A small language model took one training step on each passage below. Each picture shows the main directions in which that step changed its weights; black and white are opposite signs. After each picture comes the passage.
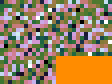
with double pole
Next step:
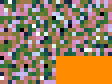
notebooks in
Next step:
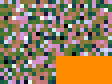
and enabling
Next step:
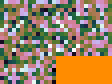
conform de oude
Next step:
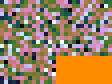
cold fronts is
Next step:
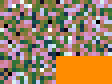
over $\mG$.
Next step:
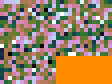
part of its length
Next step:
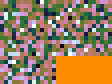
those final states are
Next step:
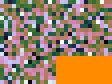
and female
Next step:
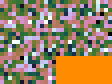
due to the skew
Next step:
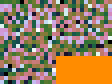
refiere a la
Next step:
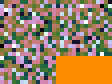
project. The products
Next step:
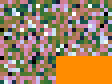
va habitus
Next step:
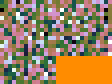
a uma lógica
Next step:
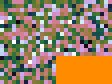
literature, and
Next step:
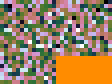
a deficit of observed
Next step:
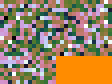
limit cycle and
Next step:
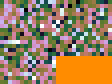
yer maydoni
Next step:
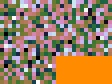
for applications with
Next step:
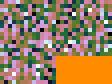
of successful
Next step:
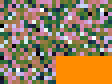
conflicto, la
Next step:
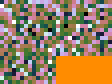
the national operative
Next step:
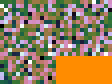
visual motion can
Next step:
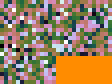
the course provides
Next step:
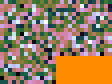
de mujeres
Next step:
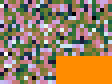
presente trabajo
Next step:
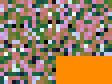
had shown significant increases
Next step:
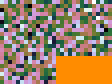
the U.S.\
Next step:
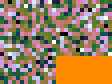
escritos de
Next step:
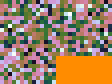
and brethren that
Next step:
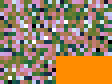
dissolved in
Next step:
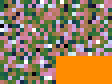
if the combined effects
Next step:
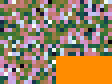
humanizada, a
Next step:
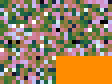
BH, free
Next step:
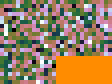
In order to demonstrate
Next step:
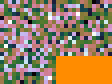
are conditioned on the
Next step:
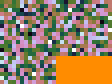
in ESG and the
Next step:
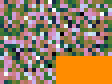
accuracy without
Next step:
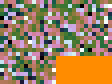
pitcher has to
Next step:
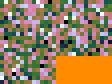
the intracellular
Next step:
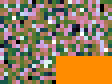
around the common
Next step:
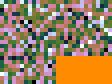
the nanoengineering
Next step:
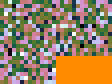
To make sure
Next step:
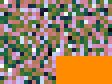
spectra were used to
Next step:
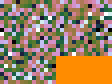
an rms scatter
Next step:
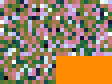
originados na
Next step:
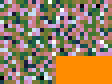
digital environment, following
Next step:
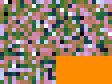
choice for the
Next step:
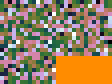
a Tertiary
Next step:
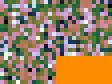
decreased as compared
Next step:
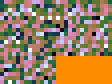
are part of a possible
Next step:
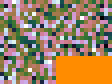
Institute for
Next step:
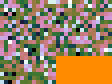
to the expectations
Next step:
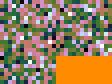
and Conclusion In this
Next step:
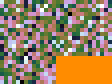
theoretically be
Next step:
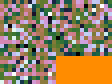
can this tool do for
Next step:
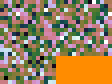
from Primary
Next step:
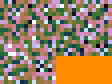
of delay times
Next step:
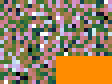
induce two photon
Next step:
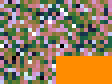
which have yielded
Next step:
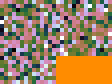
originally compute
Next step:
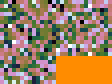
deploy Machine
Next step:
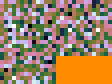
группа –
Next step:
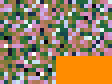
entry. Entries
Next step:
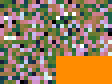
you change the order
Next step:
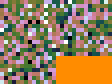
$\epsilon$. The well
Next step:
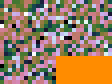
is a decision made
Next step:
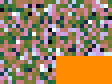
роботі, в
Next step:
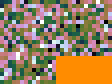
IN THE
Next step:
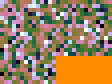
there are higher number of
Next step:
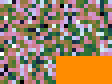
the determination of what
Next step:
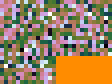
value for 4 of the
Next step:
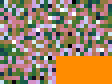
des données
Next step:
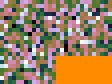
H3: EVA
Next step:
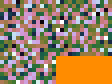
or no sample from an
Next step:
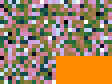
، من
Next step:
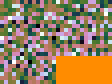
equitativa y
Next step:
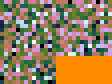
Section 4, gives
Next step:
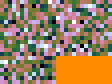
in the outer layer
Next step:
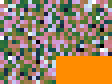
a halt. These
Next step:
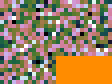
The ID computes
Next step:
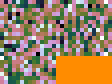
Heller, D.,
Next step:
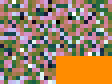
lattice cells, which
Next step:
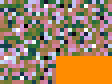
with various types of
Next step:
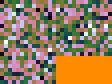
degradation and
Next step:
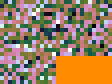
responsibility and
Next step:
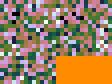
determine whether two
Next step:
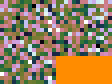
enhanced growth
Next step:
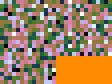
summing the R
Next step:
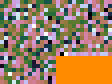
зависит от
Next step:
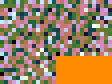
The Security
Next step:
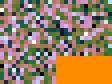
and J.M.
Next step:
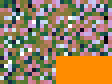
illustrated that the
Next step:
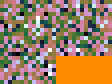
through reuse of
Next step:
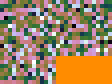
U. Scherz
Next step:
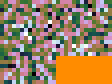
which had the mean value
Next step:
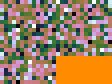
la ciudad de
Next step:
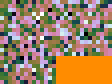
and the AEE.
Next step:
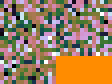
da personalidade
